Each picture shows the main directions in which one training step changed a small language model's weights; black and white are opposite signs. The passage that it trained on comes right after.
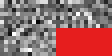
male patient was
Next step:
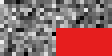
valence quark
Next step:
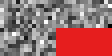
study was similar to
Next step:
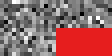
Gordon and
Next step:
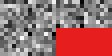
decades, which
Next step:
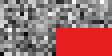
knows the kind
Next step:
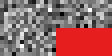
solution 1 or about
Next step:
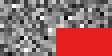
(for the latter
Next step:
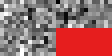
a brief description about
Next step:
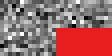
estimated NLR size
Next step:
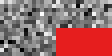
close to that of
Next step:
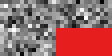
as outlined in
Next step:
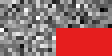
(h) and
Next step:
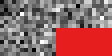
deduce that
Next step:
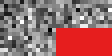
a vacuum}. This
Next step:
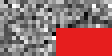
masses. In
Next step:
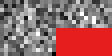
a strong root system
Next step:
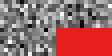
loops, which
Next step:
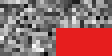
or skin known as
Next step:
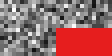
observer's frame
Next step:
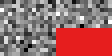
assigning reviewer
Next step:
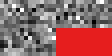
larger ambient RH
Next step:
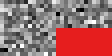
concept, aspired
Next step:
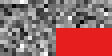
crystal framework,
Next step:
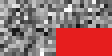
basic working hours will
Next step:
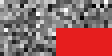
close to zero.
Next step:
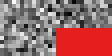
problems that follow directly
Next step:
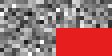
The amount of
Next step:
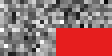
measures defined by
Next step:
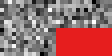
time interval between two
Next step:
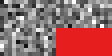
power function can be
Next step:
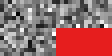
referenced in
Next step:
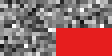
generator function as
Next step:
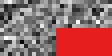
for Eq.\
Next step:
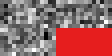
vertex coloring
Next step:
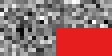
The above picture
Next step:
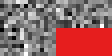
region, referred to
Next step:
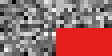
We further include
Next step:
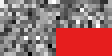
defined as serum
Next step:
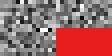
was a medical
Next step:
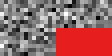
Our investigation is built
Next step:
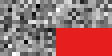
modernity. There
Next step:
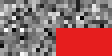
No estimator
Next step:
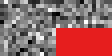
features. Figure 11
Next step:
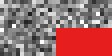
made independent of the
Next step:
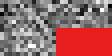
that the inner and
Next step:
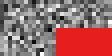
material 3 Results of
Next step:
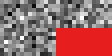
architecture, SAF
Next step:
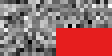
et al.
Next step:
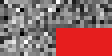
below 4 keV
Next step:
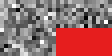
least one of the
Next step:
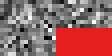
the inflaton
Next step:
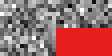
initial major virus
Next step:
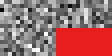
a false source
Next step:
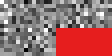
is available online on
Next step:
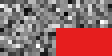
and visual loss in
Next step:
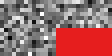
of Algiers
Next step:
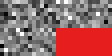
understanding of the behavior
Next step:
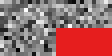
and chaos
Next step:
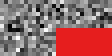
rotated in phase
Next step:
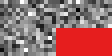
transmitter to a
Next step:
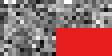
predicted for materials of
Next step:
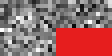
the PDF of
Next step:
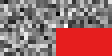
to the combined action
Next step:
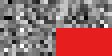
the stabilizers
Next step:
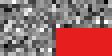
and repair
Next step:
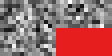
the ACM,
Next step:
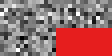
The researcher
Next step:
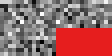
of business model involves
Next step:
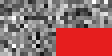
His research
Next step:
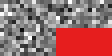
that a rise in
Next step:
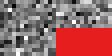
Launched in
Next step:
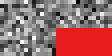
of acquisitive growth
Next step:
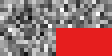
the five sectors
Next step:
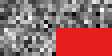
the flow conditions would
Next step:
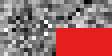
the nucleon to
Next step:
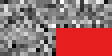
to a complicated
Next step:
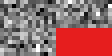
velocity, and
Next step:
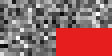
be checked
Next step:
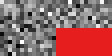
\eeq defines the
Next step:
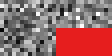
relative gains of
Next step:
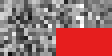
the bottom through which
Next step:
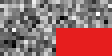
local stakeholders of the
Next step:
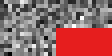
drawn from the
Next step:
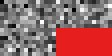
element $W$.
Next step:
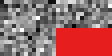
taken from a
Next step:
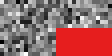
is sufficiently large;
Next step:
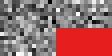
angular momentums or
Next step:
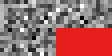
Management have a growth
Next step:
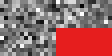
D}$ couplings are
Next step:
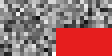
associated with the
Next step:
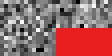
in a single
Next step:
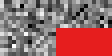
order parameters has the
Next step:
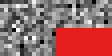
of BIM implementation
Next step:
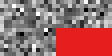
higher harmonics,
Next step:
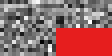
BER of the
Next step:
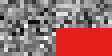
its suitability
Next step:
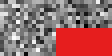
bacteria? As students
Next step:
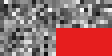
studied effects of LO
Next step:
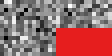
packet num
